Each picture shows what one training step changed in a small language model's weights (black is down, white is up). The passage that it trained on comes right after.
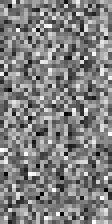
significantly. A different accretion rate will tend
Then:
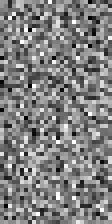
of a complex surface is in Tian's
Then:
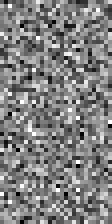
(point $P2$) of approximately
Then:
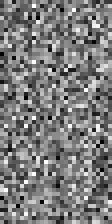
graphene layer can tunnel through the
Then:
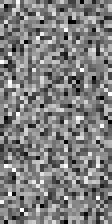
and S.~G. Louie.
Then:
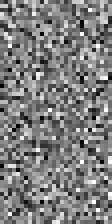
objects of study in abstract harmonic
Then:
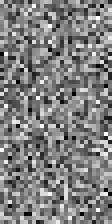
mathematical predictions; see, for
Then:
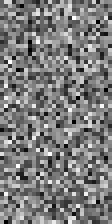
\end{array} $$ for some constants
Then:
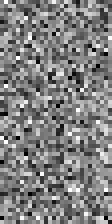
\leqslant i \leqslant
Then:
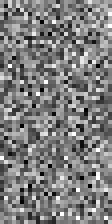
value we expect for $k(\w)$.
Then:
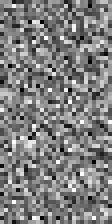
$a\geq 1, b\geq
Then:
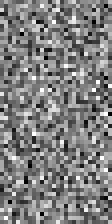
be checked after classical truncation and smooth
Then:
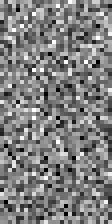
scenarios. Numerical experiments on a unit
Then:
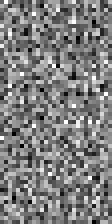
be the Woronowicz
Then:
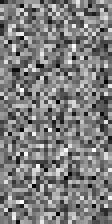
they may not be comparable. However,
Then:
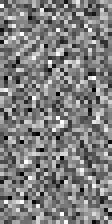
surface with low reflectivity. The sample was
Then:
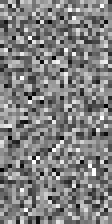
The usual composition rule of independent
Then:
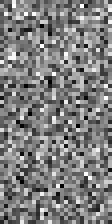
Otherwise, the model is a
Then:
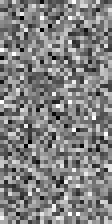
of $\bX_\cK$ is
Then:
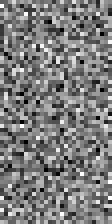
prescribed indices in the range between
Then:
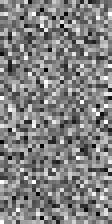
many of the other mathematicians
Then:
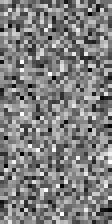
not answer the problem, then we need
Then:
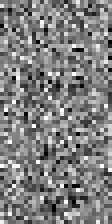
short distances (small values of
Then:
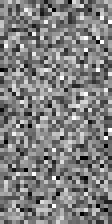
Artin-type problems the set of
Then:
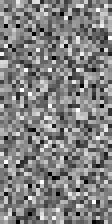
exhibit quantum cluster algebra structures on the quantized
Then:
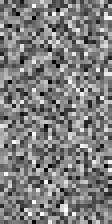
the luminosity at the same rest frame
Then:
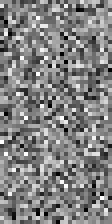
models feel the presence of Toda, and
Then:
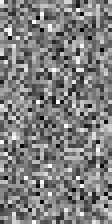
to angles and redshift intervals
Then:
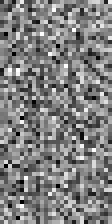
is severe, it seems to
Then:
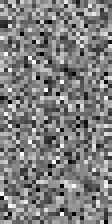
The far left vertical column of this matrix corresponds
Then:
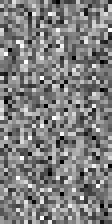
means that information divergence is the difference between
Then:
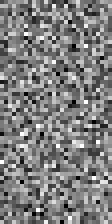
is $C^2$, we can ensure
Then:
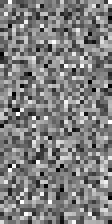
to further improvements at smaller sample sizes.
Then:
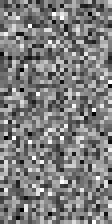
owing to a constant electron density, while
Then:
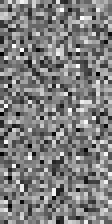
quantum many-body system of interacting
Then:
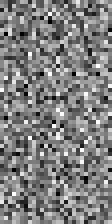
a vanishing fraction of the sample size
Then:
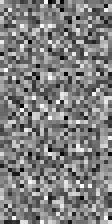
linear feedback control does not work.
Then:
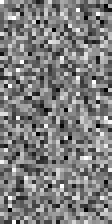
in the final light-curve solution to
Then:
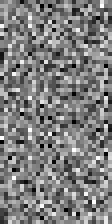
in the $i$th level of the
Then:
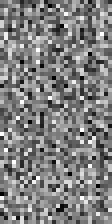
whenever $\sum a_i
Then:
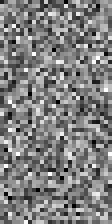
problematic infinities. We apply this method
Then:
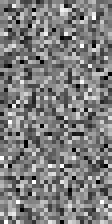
{\em silent stages} tends
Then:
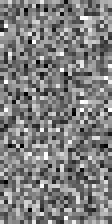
where $[-,- ]$ stands for
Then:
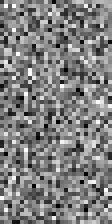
we will adopt to prove the general case
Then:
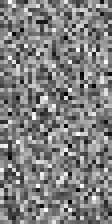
(\ref{SNG}) and try
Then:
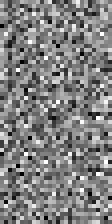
methods will need investigation, which in turn
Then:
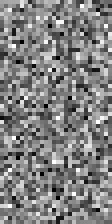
fishing?'' Originally,
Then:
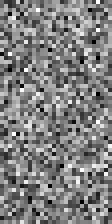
field $X_i$ and $N$
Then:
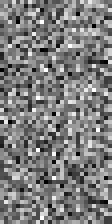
$\kripke$ into strongly connected
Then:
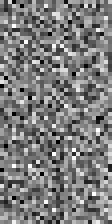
desired ordering of active
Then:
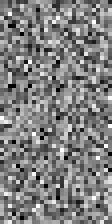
be used, which would allow a major reduction
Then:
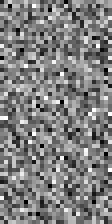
measure and the integrated density of states} Let
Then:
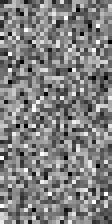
How to choose $\bar t$ ?
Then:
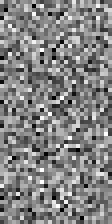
of the $\Spec V$-scheme
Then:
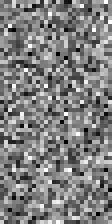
o A "forecast" is a
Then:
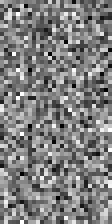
in 2d that survive ${\cal
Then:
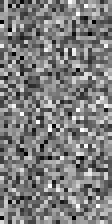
H\to\gamma\gamma$ search at
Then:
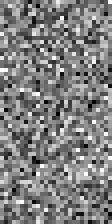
simulation is done with viscosity contrasts
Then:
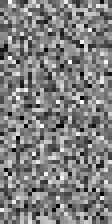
(\ref{d7}) in the ball
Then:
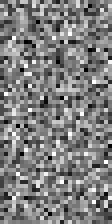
prediction to our measurement. See the
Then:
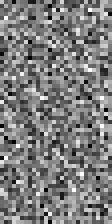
$B(t)=t$ we have that
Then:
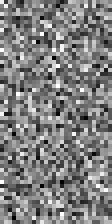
the fidelity and infidelity
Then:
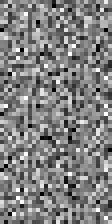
paper \cite{Be1}
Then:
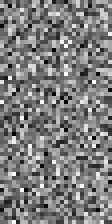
in Section~\ref{sec:matching}.
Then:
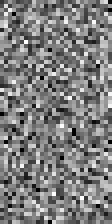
have degree smaller than $d$ is therefore
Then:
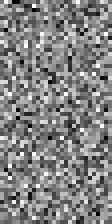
Anomaly in Euclidean
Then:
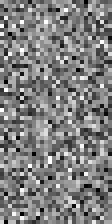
J \stackrel{p}\rightarrow\mathcal
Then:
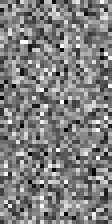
the influence of gravity, we will take
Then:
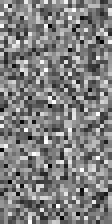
$G \otimes G$ are the abstract
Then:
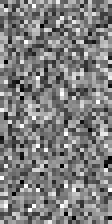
consistently observed across all 50,000
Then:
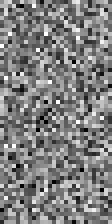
steep decline, but then exhibits a
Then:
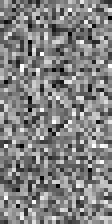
as follows: using $\grad v \in
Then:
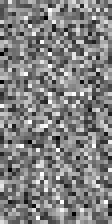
model with a slight frustration
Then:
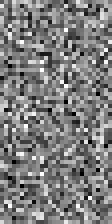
implies that if $X$ is homogeneous then so
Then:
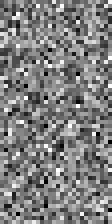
This behavior highlights that, in scenarios
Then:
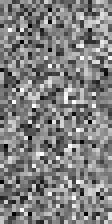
simplex: each edge is divided into
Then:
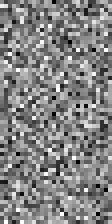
and frequently focus on bi-variate types
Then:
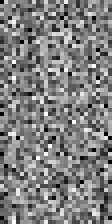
\gamma - \alpha,$$ we can apply
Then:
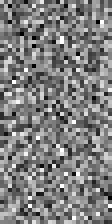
given vortex core. Therefore, each
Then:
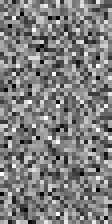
bands about $1.5$eV.
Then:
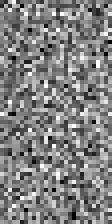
is a detachable subset of the
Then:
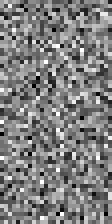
upper part of each panel, there are three
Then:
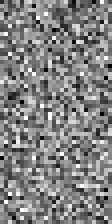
their \emph{Hipparcos}
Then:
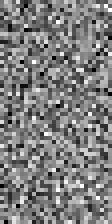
parameter $D\ge1$ and exponent
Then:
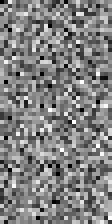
refer to \cite{G}. Of great
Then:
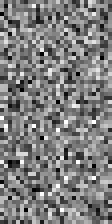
It is shown that common gain in large
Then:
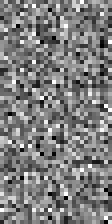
^1\wedge \cdots \wedge
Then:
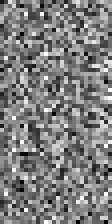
patterns, we need to study the
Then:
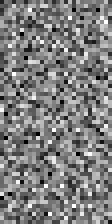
logarithmic rate. The lower bound has
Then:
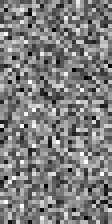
are Koszul,} Internat.
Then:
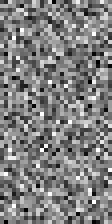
on the surface and in the lower atmospheric
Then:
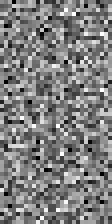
\begin{romannum} \item There
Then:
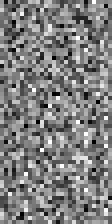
the dependence of the HHG spectra on the
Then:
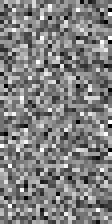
differential geometry in the large}, Comm.
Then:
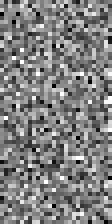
(response generated using temperature 1.0 and
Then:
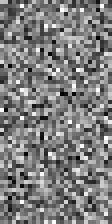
$X_F=X\times X/
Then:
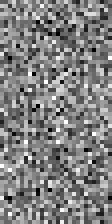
We proved a stronger result in terms of
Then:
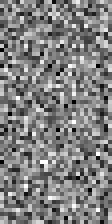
the initial estimates ($\mu$ and $\sigma$).
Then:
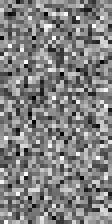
a long mathematical tradition: explicit
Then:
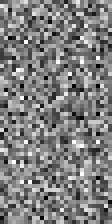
all $i$ or that $\pm
